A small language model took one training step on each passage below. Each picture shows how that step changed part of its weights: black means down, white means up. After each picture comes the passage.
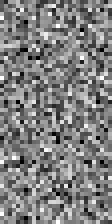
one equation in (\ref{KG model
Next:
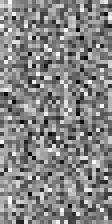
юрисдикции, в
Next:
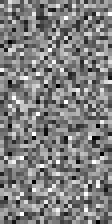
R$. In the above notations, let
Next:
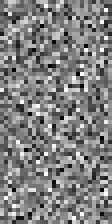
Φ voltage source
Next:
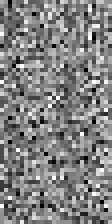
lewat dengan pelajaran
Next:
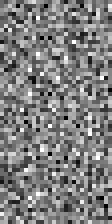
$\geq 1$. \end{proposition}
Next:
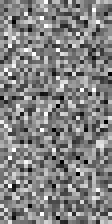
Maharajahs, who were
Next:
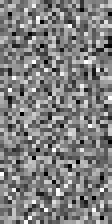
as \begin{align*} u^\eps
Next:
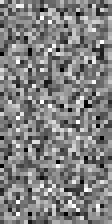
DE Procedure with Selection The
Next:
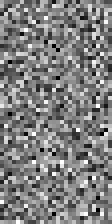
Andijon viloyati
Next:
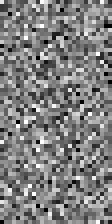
suyakni sindiradi.
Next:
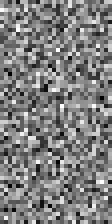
anglofona ... Nel
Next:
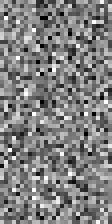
guidelines is only in their
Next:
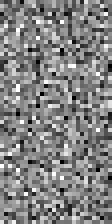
de la institución; mismos que
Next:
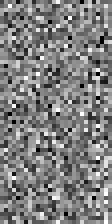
conferencing, gaming,
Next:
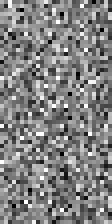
тумани 43-сонли
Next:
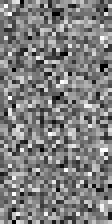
*Un cucciolo
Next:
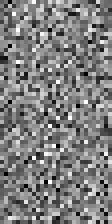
Vehicles in Smart
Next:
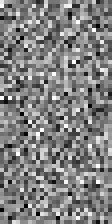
more of pre-established
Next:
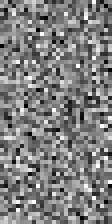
combinations. Then phraseological
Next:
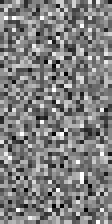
addressed in literature and to
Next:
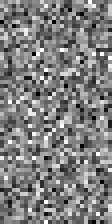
Con Dificultad y con Grave
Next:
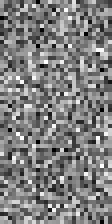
Helios Energy.
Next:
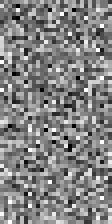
\in \realpositive $.
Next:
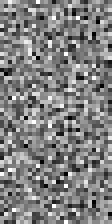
mass (or $m_0
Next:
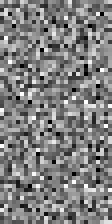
option plan and analysed its
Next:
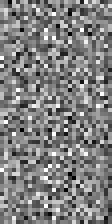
work will entail extending the
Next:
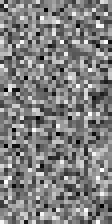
significantly reduced the probability of
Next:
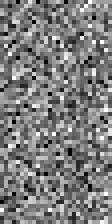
maintained its viability even
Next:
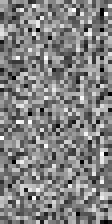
tayangan holda,
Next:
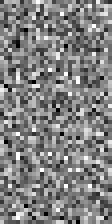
control the filter stability, and then
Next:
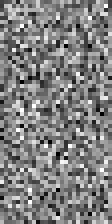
We show that the answer is
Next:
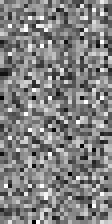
yaratish va yangilashga
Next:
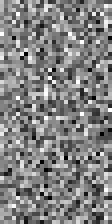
interesting question is whether
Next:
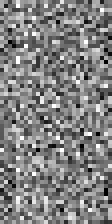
La restauración es más
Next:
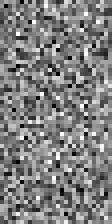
all projects carried out are very
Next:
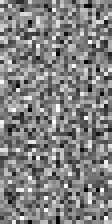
\begin{itemize} \item
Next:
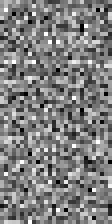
that took place in the Universe.
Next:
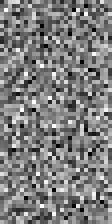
continues until the next
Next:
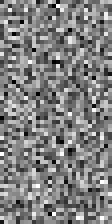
argued that the personalities and
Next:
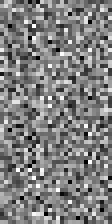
study. MOV, MtK,
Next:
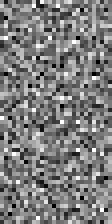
muy sencilla, que
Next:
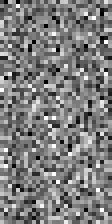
Purchase Intentions
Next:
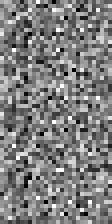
pair $(\xi, \sigma) \in
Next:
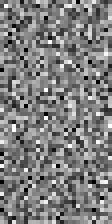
distance for the dual metric of
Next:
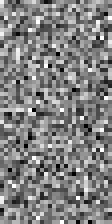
there is no diophantine model of
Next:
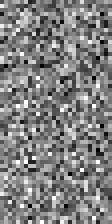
rogatorie ale organelor de
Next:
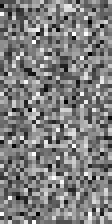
on the exponential family distribution:
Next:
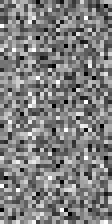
location of a singularity,
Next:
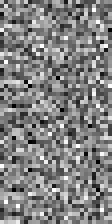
Maluku, Marianas,
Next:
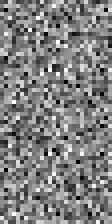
graph theory, algebraic topology,
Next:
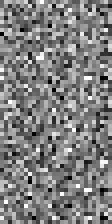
и группой
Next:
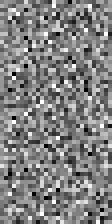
of staging and scoring,
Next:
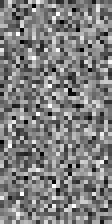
stripping. All the analysis
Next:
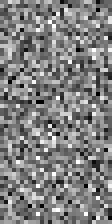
rules of the game, the
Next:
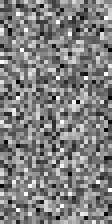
en su tratado *El modo
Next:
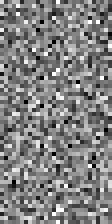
following. One starts with a
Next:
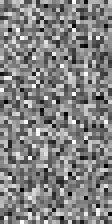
uygun olduğu
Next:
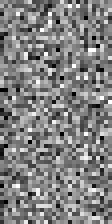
Umumiy va noorganik
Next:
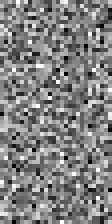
player first draws resource
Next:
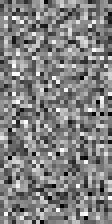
Silpakorn University*.
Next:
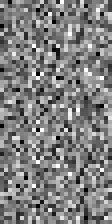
state of degradation of the
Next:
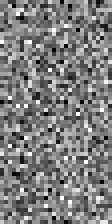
the variational framework and review
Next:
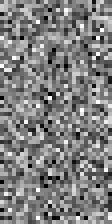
debido a que el cambio
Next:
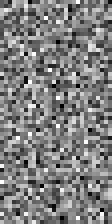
in the affairs of
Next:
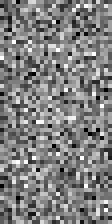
tekislik va tog'
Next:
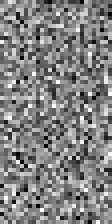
enhance the study's descriptive,
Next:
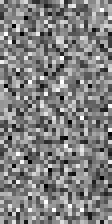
512, and we adopted
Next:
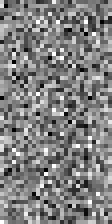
of monitoring system parameters is
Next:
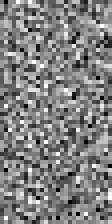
(siswa difasilitasi
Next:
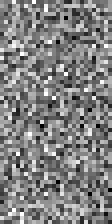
maximum weight loss was
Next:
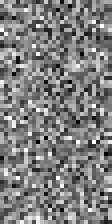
foydalanishlari va
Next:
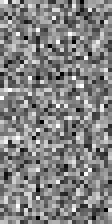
peripheral extremities and
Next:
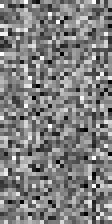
harorat orqali
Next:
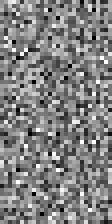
$X$ is not necessarily a
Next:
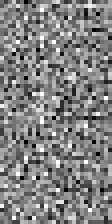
of infertility is challenging
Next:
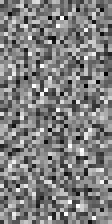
in a composition traditionally classified
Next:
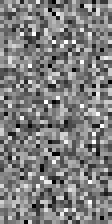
$r_\infty$ denotes a positive
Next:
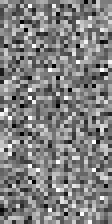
Moisture Analyzer
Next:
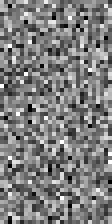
Leiter (1996, apud
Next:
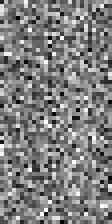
interpretare che una
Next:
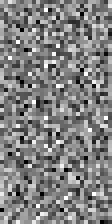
is as the intersection of the proper
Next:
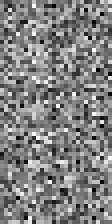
aipu esanguratsuak
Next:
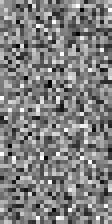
to either directly communicate
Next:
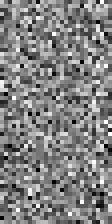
inson salomatligi va
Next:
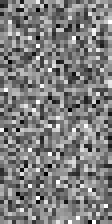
to a small error, determined by
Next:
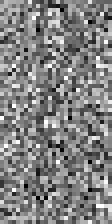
arguments can be mounted
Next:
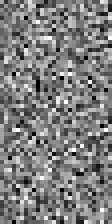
connected (MLC). Given
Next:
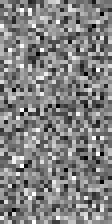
Escalante, R.
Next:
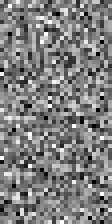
this new normal in education.
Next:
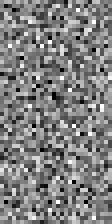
au-dessus de $\ell$.
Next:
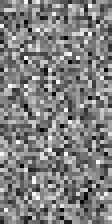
the sum for $K_{n}\left(
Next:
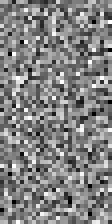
the organs and tissues of the
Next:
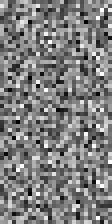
Heute hat Chile mit
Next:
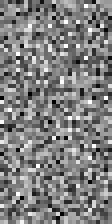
(mulçumanos) e o
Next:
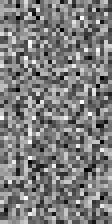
ota-ona katta rol
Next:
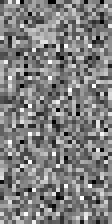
zero-dimensional test is a
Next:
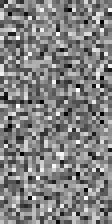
in his handwritten notes for
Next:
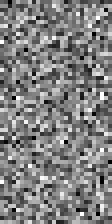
conditions share important common
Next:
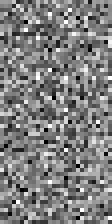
primary classes aim to train
